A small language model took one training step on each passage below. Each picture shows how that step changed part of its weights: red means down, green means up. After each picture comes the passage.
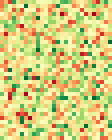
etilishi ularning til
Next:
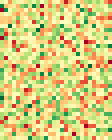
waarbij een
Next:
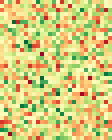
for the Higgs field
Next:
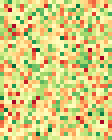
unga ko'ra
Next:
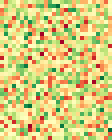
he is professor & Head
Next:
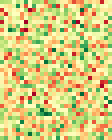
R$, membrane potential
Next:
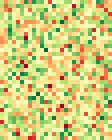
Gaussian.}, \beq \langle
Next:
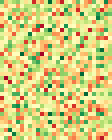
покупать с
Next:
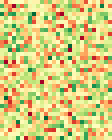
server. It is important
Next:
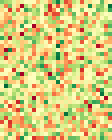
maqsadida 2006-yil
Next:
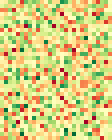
e importancia de esta
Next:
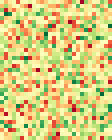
line corrections do not modify
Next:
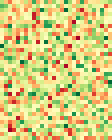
still keeps the exponential
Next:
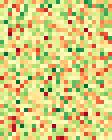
Pacheco y
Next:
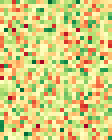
a motivar decisão
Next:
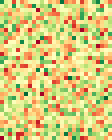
order to complete the mapping from
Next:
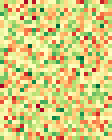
more severe since it allows
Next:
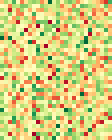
researchers to trace interaction
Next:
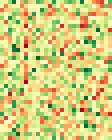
nutqi faoliyatida
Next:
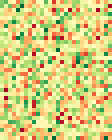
bo'lgan joyda
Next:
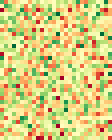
{2N \choose
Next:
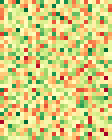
k-mesh of
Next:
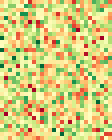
renormalization group operates
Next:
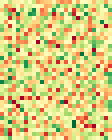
the one-sided spectral
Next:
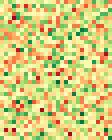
in the Past: The
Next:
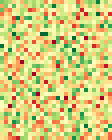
separately and start with
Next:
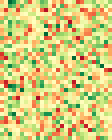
the quantum liquid state below ~
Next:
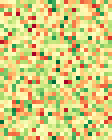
intruders can
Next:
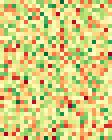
context of national security.
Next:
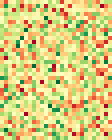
K was measured using the
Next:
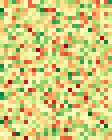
bulk reconstruction problem arises
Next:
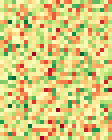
teste sensorial. E
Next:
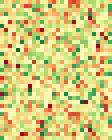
not attempt to provide
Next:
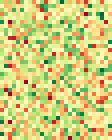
completely random so that in
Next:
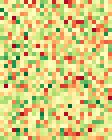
present results. We will
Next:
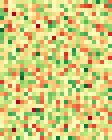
PDAC a estudiantes
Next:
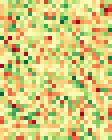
scale and instrumental profile)
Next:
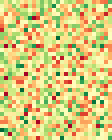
of the two SM
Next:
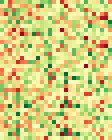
y dedicación.
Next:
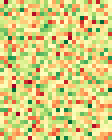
maximum RR Lyr light
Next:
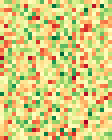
quantum Hamiltonian of matter with respect
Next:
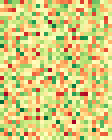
this is not a pure
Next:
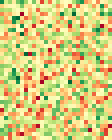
the energy drops below the
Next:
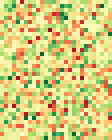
Naturchalets und
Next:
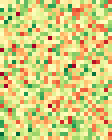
on iterative game
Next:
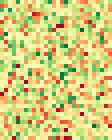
monde Cuba,
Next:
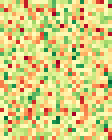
analogy with the case of
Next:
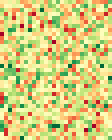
we became aware of
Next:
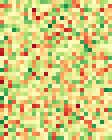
futuro, donde la
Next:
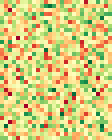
see that in order to have
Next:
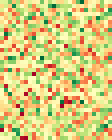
state of the system develops
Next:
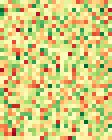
integration between Russia and
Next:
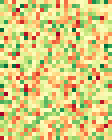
convert the parent
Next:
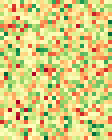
recursos físicos e
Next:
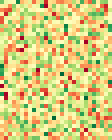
a mean-field shift of
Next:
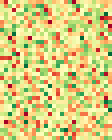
points in the figure correspond to
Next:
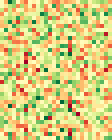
the density of domain walls
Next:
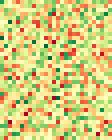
transistors and more generally
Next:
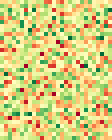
Professor (Turkey)
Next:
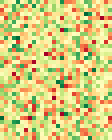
ProFauna Indonesia.
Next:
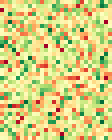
pomôcok a
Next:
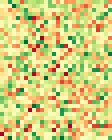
for each of these mass functions
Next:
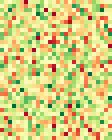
key assumptions needed to obtain
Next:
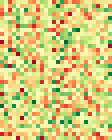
Под ред.
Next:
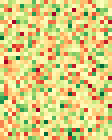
performed at a temperature of
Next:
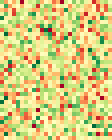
gives a brief description
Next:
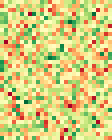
interested in are manifest
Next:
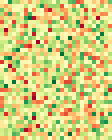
structure, by applying a
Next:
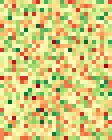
самим тим
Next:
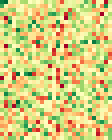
on top of Nvidia
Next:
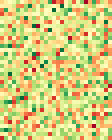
the micelle. This new
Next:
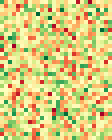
et l'interaction
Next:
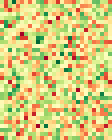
the oscillation period of individual
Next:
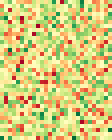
Exploiting the techniques
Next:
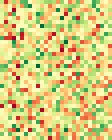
from QCD mutijet
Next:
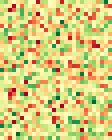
состояния способны
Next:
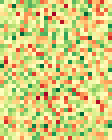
evaporates into the
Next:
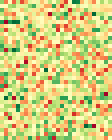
the ecological impacts
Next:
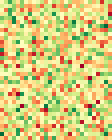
Fig.~1, which shows
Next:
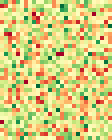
Castro, -
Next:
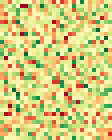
um modelo semanal.
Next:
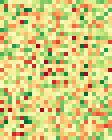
однако они,
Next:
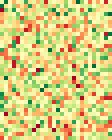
iterative heuristic detailed
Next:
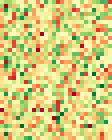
особое место
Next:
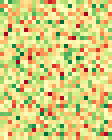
but as elements of resistance
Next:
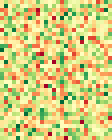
Tunnels mit der
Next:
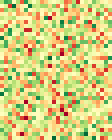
poor by either missing several
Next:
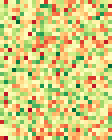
to cover M81.
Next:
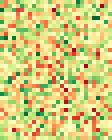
я *пришел*
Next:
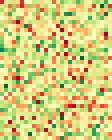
mit Kammermessungen
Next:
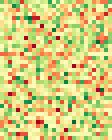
for every object in the
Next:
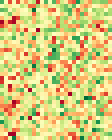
Україні відсутній
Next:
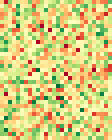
shows the reconstructed images
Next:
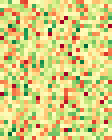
\), these grids correspond
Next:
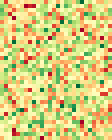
cross sections proceeds
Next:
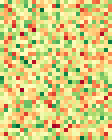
demokratik va
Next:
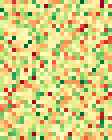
sifatida taraqqiy
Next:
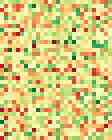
operaciones y tareas
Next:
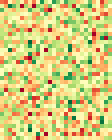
recent phenomenological interactions from the
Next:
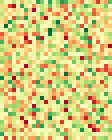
de “guerra”
